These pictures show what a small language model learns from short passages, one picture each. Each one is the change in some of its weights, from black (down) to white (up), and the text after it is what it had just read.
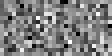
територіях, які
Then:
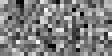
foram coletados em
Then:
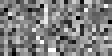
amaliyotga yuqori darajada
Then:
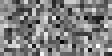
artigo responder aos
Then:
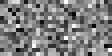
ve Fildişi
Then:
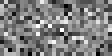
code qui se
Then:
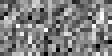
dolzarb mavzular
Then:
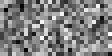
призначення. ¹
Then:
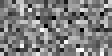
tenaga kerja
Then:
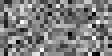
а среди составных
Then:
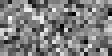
Rouen – 33
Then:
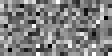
В основній частині
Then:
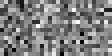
encontrar una buena
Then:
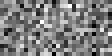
meio e pelas
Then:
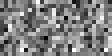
qonuni // Xalq
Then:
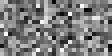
the main stages of
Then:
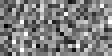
Bir necha yil
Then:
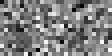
trovato largo
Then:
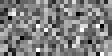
va madaniyati uning
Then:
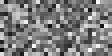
de pectina a
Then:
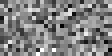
alohida o'rinni
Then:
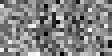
da orla da
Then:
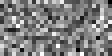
technological devices
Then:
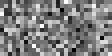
- Sjöman
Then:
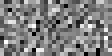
de iguales. De
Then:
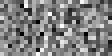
acesso à educação
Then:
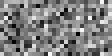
Gambar literatur
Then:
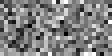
depósito de
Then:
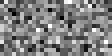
Liu Zhi
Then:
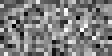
son los aspectos específicos
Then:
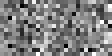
entrevistadas, 28
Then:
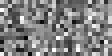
paralel boru
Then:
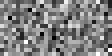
um futuro tratamento
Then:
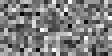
masalah perihal
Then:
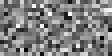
– and why it
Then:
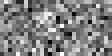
بد من الأمر
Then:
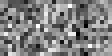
sohasida axborot texnologiyalaridan
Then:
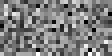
mãe porque é
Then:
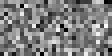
quarantine of
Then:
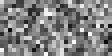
для подтверждения
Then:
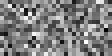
do ilustre
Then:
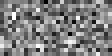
so‘zlarga va
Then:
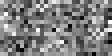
Beispielen und
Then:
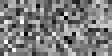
singari CSS
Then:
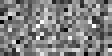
namoyon bo'ladi.
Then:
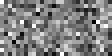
them. The main
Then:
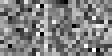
vez, siete
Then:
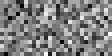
різних типів
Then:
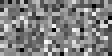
quando as chuvas
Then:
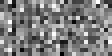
după ce
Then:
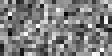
oportunista o de la
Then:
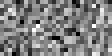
aprender e saber
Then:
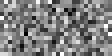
en VIIRS
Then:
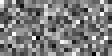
до відділення
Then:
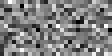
in Tönen,
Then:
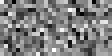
u muammolarni jamoaviy
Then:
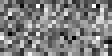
estudio de las causas
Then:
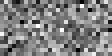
decían que él
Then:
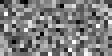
Montenegro y
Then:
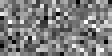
al. Zika
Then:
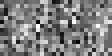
ta'sir qiladi.
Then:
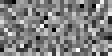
and government
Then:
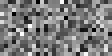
dari Kemmis dan
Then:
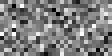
también el empleo
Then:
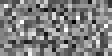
badiiy asarni
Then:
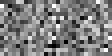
a organiza în comun
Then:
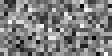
Lemenkova für
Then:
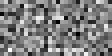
da cirurgia.
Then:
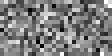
общей оценке
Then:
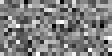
proved to be
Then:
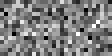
животных и
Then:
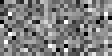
formal. Este
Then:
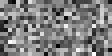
sifat va belgilariga
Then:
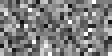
Moins de 30
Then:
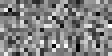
9. GRI
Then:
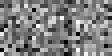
dilihat pada
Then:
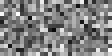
noite, falta de
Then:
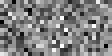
lograr votos.
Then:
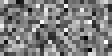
широкий спектр
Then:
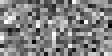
l'oubli de
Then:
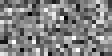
navlari tanlab
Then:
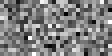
do processo de coleta
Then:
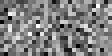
va siyosiy masalalarini aks
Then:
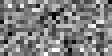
tashkil etib, u
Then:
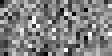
qilish, xatolar
